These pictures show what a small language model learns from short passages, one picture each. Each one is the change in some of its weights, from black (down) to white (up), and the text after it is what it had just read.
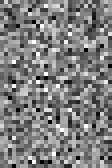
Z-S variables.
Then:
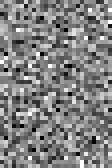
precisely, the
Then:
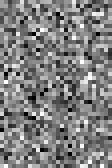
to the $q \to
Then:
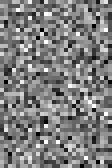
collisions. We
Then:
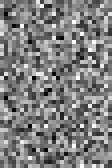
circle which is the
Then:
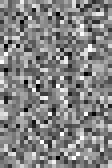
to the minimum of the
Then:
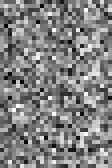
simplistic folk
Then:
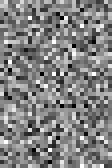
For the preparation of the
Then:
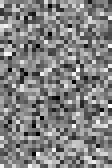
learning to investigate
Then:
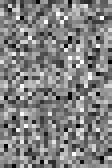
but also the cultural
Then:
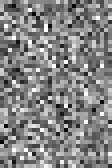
More broadly,
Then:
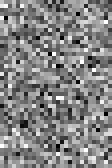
variety of traffic
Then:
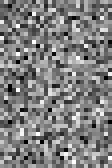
la necesidad de
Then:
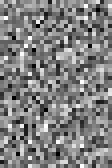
the past several
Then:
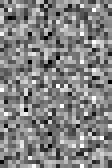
the large wings of the point
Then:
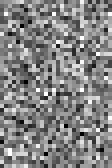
2 nhóm:
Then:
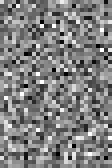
ekanligi savol
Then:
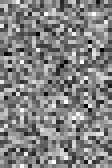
many issues in
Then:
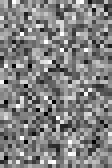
detecting debris
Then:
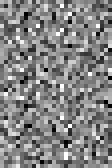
acepte que el
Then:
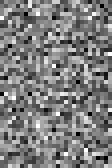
maior concentração de
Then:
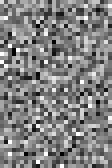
experimentally in several
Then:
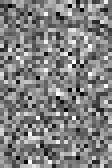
originates from its
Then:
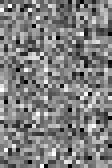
vector $S$ of a
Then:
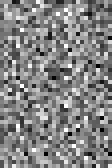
¿Hay algún
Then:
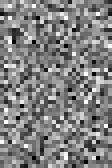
que ele varia de 1 a
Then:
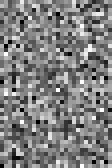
to the fact that the mass
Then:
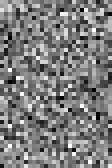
defines coproduct
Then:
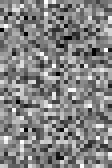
be extended to the
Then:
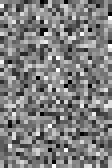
ciudadanos no
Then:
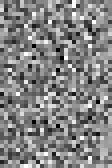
will not review the
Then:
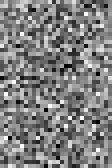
obey the symmetry
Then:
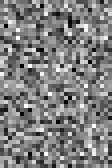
$r$, that is,
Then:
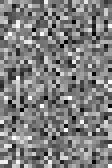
импорте и
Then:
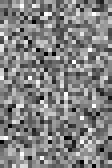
is reduced from 2 to
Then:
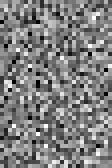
research aims to
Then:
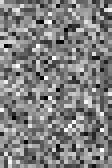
sulit untuk
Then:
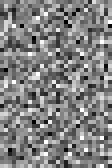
the choice of the sign
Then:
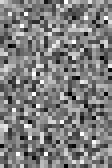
\subsection {Probability
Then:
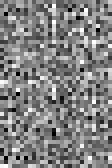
higher propensity to
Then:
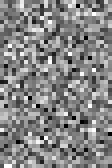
is supposed ---
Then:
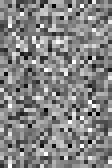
arquitetos e
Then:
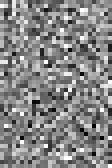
Process: Case of the
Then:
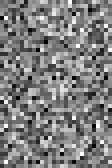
Bu simptomların
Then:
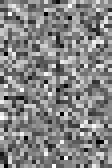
evolve, systems of
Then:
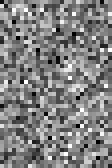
the market and comply
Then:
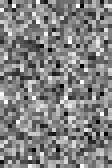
the optical confinement.
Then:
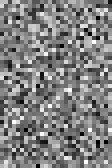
in order to take into
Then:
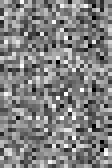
Internacional de las
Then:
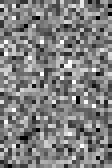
case. Tanaka
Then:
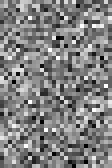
at the same time for a
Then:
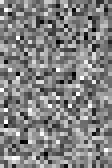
with both patient's
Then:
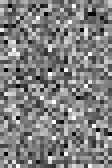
impedimento, apelando
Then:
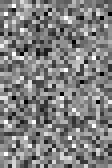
Ano Taxa de
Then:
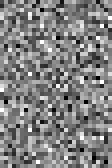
in the interior of the
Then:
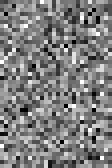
the paper). For the
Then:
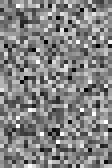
thus improve the
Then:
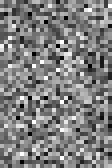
Número 63,
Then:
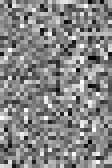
and the closing process of
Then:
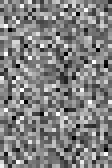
for D2. Due to
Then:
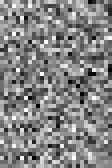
following predictions are
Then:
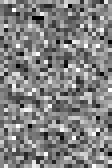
NLM does not
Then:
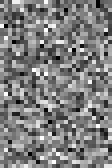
o are astăzi
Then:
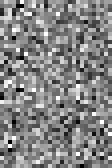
de quedas devido
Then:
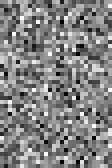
of bright sources,
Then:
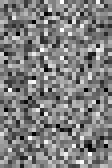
dynamical aperture in all
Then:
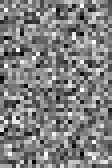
experimental data no matter
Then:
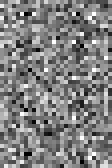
equation $J$ is the
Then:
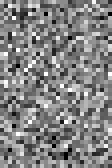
visually impaired
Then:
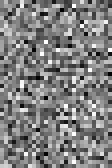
9. Lebargy
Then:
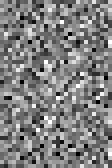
para a efetividade
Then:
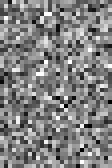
and his instructive
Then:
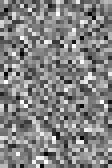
to fluctuations
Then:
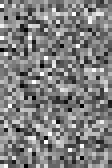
arise for a $d$
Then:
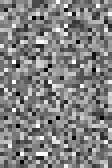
Buenos Aires
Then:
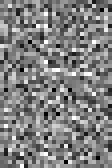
L$ is presented in
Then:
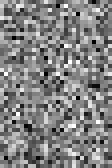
by Minerva, and
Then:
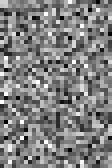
case, we start from
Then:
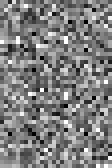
dieta sin aditivo
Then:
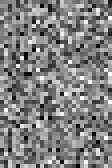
hieraan worden
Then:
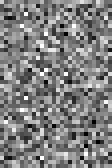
there is a probability of
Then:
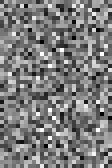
бири, ўз
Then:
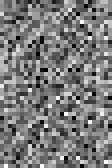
o'z ichiga
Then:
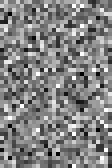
the total population is
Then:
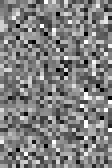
a huge range of
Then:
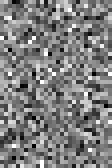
con una soluzione
